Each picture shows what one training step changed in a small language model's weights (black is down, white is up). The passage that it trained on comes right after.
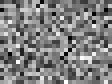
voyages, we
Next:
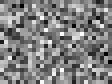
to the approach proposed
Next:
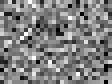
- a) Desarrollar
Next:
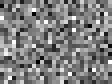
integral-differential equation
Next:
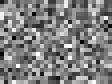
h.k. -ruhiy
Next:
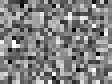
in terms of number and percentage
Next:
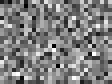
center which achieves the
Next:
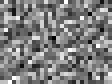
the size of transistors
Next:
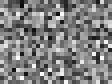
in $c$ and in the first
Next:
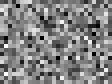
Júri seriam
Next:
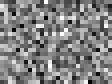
and the transition
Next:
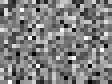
virtual hybrid
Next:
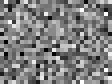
ensured that as a
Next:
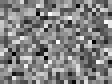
pesquisa de
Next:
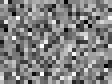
this is impossible, as one
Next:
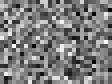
Head and neck
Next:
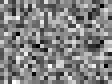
the system. Given this
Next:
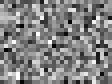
to Estimating
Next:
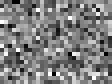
não apenas
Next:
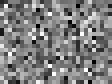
of reclassified
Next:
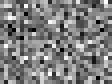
fluid and the solid
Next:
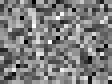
(McCulloch &
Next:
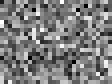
layers. We use as
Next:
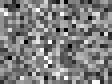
(see \cite{se}).
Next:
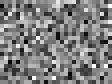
yozib borib,
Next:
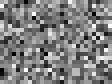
sobre as primeiras
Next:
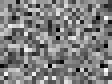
smooth Schubert
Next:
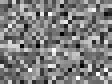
lorsque $n$
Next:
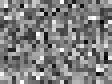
Open data events
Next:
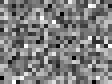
$\circ_i$ are
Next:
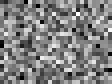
признать его
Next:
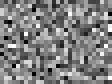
kerak. Savdo
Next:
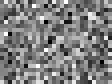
been exploring the outer
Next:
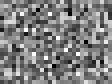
the adjacency graph of
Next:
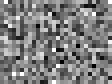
our test with three existing
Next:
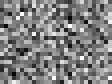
эффективности и
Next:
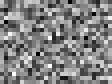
MARÍN Juan
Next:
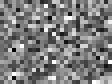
hypotheses set is
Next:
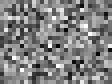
range of researchers
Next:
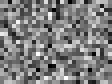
leaves damaged,
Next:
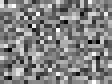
S. Chou, K.
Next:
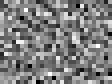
an efficient deep learning
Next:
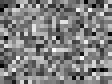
Training Management and
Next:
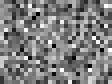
combination \[
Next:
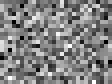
of tertiary care
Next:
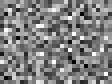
nitrogen (N2)
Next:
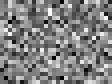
interface de acesso:
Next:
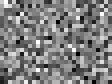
significação do mundo e
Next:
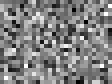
of some morphism. The present
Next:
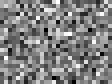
na recuperação de
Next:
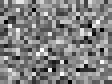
алопецией от
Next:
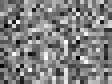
робити прості
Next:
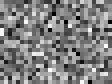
is a high level of positive
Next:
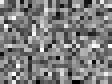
plugged off/the
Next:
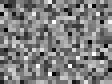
reduced, $M$ is a
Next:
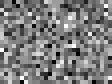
born than boys in
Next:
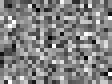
statistically were included
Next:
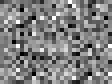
one has to deal with a
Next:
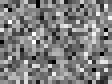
, saturation pressure
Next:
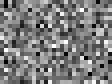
\neq \beta .
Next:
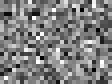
dataproviders op
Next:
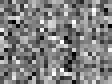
classification of connected
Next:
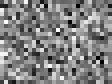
of multivariables
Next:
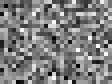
$X$ is its any
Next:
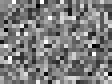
the die and binder
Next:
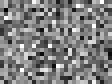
Ferrara together
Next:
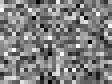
serem mais bem
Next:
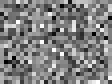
We have \begin{equation}
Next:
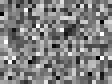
procedure at the server
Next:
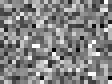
в качестве
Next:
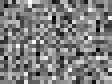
i\neq j$ being
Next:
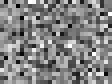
to adulthood,
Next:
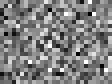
\mu(Q \cap F)
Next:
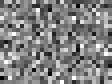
constant, for all $u, v
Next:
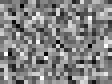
of the solution of the min-max
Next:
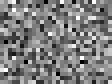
población a través
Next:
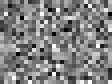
practical tool is as
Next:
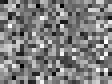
to the conic $s.$
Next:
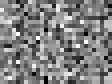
instrumental est le
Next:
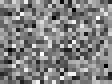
обращения : 28
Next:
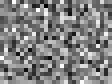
the measurement of efficiency.
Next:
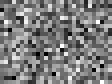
performed. The number depends on
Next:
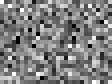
empuje y la
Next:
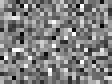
available for
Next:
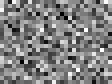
di lapangan, serta
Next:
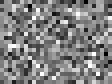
til yoki asar
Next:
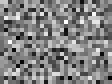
CQM) or for
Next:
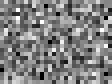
other words, the
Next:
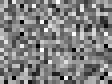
systems using activated
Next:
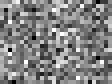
arte" de um
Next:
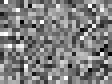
same features, but also
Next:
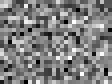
should be reformed,
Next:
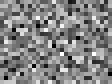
do not influence the
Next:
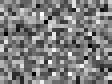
can assume that $x$ is
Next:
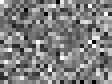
symbol $\bx$ for
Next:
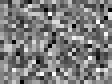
is equivalent to that obtained with
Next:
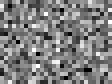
To study correlation between
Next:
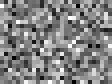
sum of coping strategies
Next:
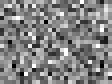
sensitivity, specificity,
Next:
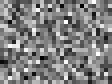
thresholds: trivial
